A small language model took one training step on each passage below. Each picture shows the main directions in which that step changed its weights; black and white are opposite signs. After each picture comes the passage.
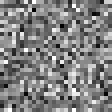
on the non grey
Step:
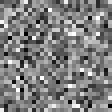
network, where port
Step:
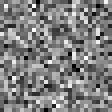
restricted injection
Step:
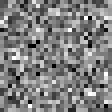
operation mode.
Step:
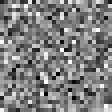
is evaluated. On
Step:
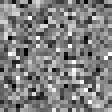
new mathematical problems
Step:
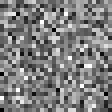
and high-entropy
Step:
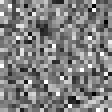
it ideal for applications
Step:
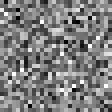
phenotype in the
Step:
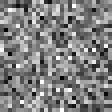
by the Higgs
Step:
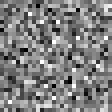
design---of a
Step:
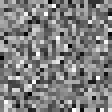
from malignant
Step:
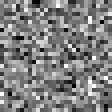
mechanisms of state
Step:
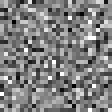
result of the half
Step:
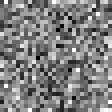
adoption model that
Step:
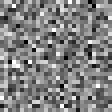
curve) and evaluated
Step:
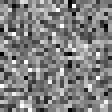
which is an institution
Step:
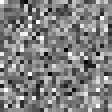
done. Here,
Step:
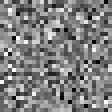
participants were advised on
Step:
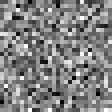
chaos that is
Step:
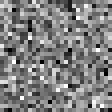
the weighted average and
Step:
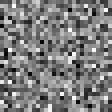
higher accuracy compared to the
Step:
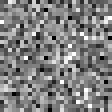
to test the applicability
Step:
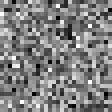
the pulsational
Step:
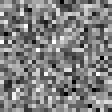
any $K$
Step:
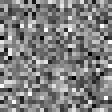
of 10 based on
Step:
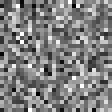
$\gamma$ denoting
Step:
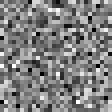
progress of the
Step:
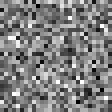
of the stellar
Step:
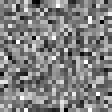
mechanisms are dependent
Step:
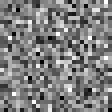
local minimum in the
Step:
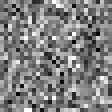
Europe, which
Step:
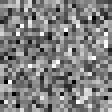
during the freedom
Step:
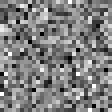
work function of the
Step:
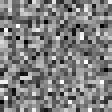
a weak dependency on
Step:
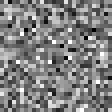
Group A (15
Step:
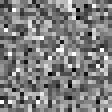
the Chern
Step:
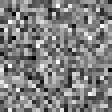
contain semantic features
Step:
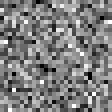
33 distinct
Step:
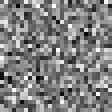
with teachers is good.
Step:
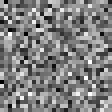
Literary authors are
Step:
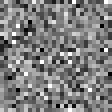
in line with Agbo
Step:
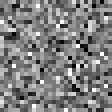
translates directly
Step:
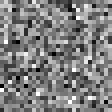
the interaction between identical
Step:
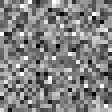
queue again.
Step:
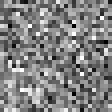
observed co-relation
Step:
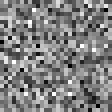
real, visible in
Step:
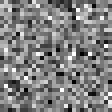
the black hole
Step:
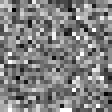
the intermediate ones
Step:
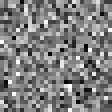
considering the active transmission
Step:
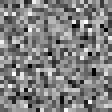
marriage remains
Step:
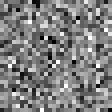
school in the 9th
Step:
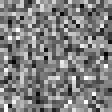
u_N + x
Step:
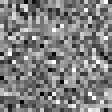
strains). Some
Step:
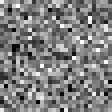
classified into various
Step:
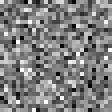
same procedure we can
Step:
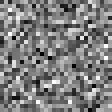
Overlap of
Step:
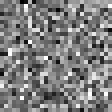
being placed at the
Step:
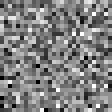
few nanometers to
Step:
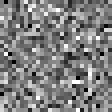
that they have no
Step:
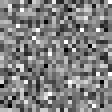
a BD state in
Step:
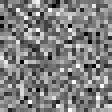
interpretations. This
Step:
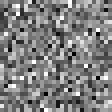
be used to measure
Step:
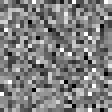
in National Institute of
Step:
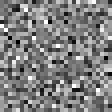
ownership in the period
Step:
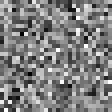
the case of $\delta
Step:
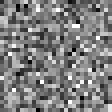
have proven pathological
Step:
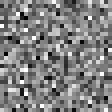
instability, wherein
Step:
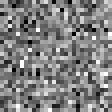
and Freitas
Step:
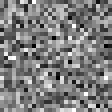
used to examine
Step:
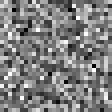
the NIR at
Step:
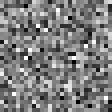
from the same time
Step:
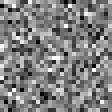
per cent). Table3
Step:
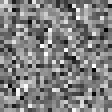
the instrument
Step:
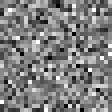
photon statistics of
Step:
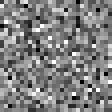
very wide area
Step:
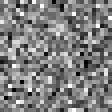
scored up the
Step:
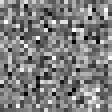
at a time,
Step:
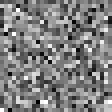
Digital Front
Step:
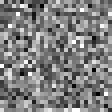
operators have not yet
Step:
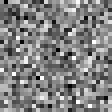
In much the same
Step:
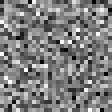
usual bandwidth
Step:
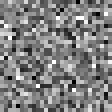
the Jacobi
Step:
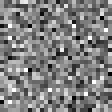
observed simultaneously
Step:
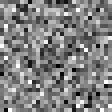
said that they
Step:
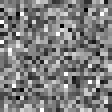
capturing massless
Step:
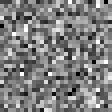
nucleus, B
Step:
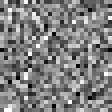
for students SA A
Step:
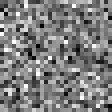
very cautious
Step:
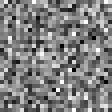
Fock space, which
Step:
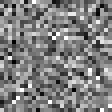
police squad,
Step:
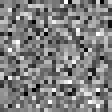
cat map,
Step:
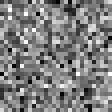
City and the
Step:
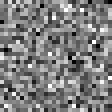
signal efficiencies of four
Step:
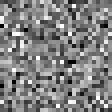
which constitutes a
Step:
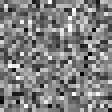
of the lifted
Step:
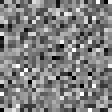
empowerment of
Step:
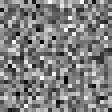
of the harmonic
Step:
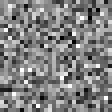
they are both the
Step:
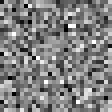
an overview of the
